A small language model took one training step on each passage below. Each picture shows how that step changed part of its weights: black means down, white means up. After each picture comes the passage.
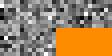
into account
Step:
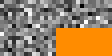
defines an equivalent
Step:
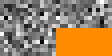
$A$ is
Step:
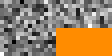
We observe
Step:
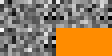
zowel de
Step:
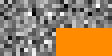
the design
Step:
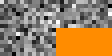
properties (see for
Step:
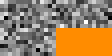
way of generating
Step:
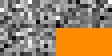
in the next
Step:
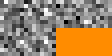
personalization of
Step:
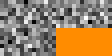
time; Aion
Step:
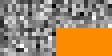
ao sexo
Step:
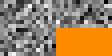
como alternativa
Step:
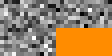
том 2
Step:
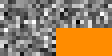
the construction of
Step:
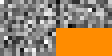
the process,
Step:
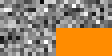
hast nun
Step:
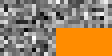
no livro
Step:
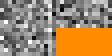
las condiciones
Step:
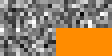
to the study of
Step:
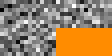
torsor functor
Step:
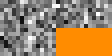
definitions are equivalent
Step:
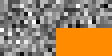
of the third
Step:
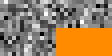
estimate of the first
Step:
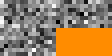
by Comparing
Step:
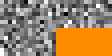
Ta del
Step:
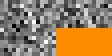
of the approximation
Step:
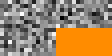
solutions). The
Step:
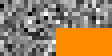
significant costs
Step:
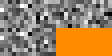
state now the following
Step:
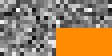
This extends
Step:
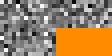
integral. Assume
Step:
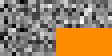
space whose first,
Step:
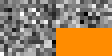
KPI по
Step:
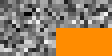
a function $f
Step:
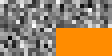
solving the
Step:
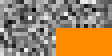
dilation by
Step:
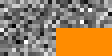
the sense that for
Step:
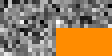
two trigamma
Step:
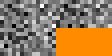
of $\mathcal
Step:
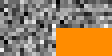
motions with respect
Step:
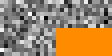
applied to the
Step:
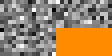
de maneira
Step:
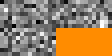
call (\textit
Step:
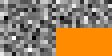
time series of the
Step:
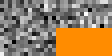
We first send
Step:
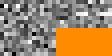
“group” in
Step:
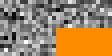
graph factors in
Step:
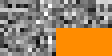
est donc une
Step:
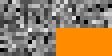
a kvalitu
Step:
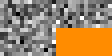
qualitatively by
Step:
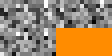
a menor
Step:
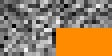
For $x
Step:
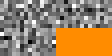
at the current
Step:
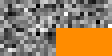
of four open
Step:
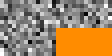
TC or
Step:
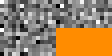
other multiple
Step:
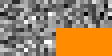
a simulation
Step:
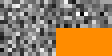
bilan ishlash
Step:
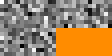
system. \newblock
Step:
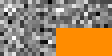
terms of which the
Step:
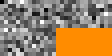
a countable
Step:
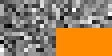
{\it Let
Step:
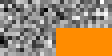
dos seres
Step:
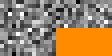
the projection on the
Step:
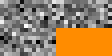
proper transform of the
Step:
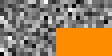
is positive definite
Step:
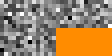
like in proof
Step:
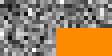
$v$ of
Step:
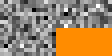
Ya no se
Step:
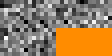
trigger function
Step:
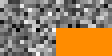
of these polynomials
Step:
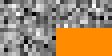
als einen
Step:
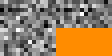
is equivalent to:
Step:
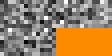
la creación de
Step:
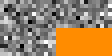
inscrito em
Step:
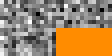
» Des
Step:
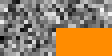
remains a
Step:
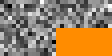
\Z$ and
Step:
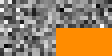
The label of
